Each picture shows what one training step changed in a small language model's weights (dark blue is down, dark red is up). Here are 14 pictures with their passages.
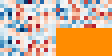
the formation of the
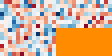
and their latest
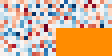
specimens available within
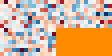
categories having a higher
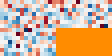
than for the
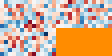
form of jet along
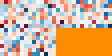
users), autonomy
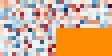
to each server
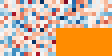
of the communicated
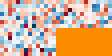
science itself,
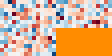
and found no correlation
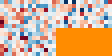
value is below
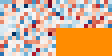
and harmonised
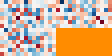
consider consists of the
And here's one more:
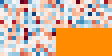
An outcome which
